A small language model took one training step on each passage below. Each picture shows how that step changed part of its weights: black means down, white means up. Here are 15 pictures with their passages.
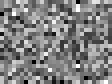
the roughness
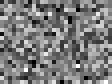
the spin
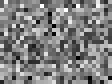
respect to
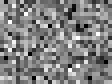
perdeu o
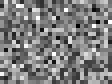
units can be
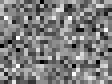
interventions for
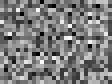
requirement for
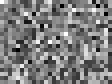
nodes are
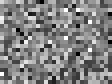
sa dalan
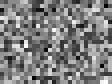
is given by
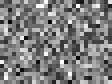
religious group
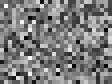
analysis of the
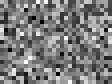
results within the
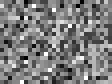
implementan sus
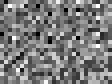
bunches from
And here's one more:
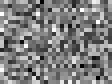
has been obtained from
